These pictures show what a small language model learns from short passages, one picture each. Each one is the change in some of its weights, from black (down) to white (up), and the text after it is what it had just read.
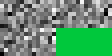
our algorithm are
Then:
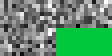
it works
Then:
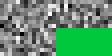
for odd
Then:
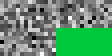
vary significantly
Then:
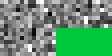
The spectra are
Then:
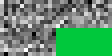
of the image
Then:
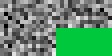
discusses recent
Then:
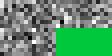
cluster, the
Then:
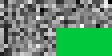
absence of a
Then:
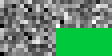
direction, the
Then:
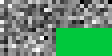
The outline of
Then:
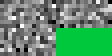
FL UE
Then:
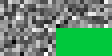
in the presence
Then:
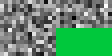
the dynamical
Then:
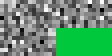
Any one
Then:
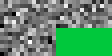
systems that support
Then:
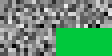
Au are
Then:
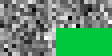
currently active
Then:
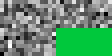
to low experimental
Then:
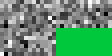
this paper describes
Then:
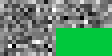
field which shows the
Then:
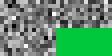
diquark model
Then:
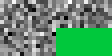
see an increase
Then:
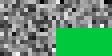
significantly improved
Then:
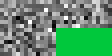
particles. We
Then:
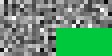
of magnitude
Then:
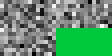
magnetic field by the
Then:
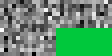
(fraction of
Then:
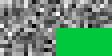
way we do
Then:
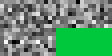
the QPI
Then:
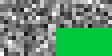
tip, the
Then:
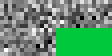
it provides a
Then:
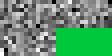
surface, while
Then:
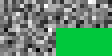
is formed in
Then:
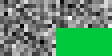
processes of
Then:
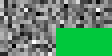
distribution over the cluster
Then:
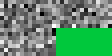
quality and
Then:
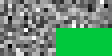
which has been
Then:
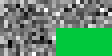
field expansion
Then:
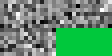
by each student
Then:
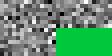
peak around
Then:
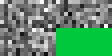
The tree level
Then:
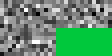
solution to the
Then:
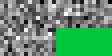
converse does not
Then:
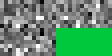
training set.
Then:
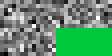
this end,
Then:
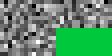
approximating the
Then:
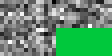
and (b)
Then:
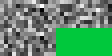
face significant
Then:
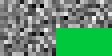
However, we
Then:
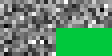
the channel to
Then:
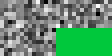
laser is
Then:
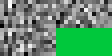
against any
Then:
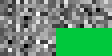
compile n data
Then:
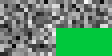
a value of the
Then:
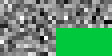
this critical
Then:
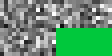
nature, it
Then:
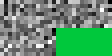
of energy and
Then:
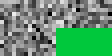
uplink are
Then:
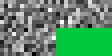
$\lambda$ that
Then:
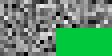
distance among each
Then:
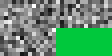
of the graph
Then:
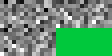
since, in the
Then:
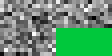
the subsystem
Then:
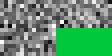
coefficients after
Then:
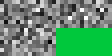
Baryons are
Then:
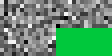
of $S$
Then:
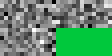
single mode only
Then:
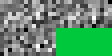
and detectors
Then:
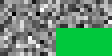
two more cases
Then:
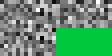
baryons at
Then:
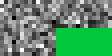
correspond to the V
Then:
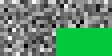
{\bf Size
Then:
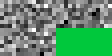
many transition
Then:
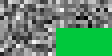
in the field of
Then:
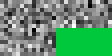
calculated from
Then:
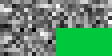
similar results for a
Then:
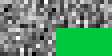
is vain
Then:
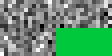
In this work,
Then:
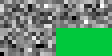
therefore the
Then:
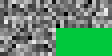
on the state
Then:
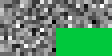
now formulate
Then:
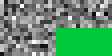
of the form
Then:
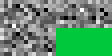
to find the
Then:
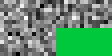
in darker
